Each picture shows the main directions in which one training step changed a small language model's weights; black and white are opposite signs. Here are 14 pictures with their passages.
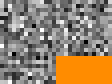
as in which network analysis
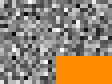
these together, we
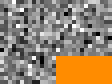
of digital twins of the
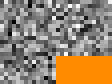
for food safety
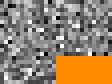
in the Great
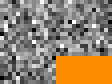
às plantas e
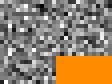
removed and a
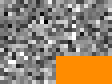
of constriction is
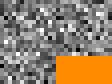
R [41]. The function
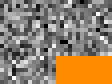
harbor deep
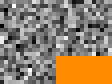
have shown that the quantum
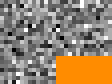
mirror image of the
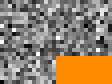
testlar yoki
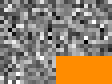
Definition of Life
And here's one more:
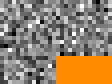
health programs can achieve more
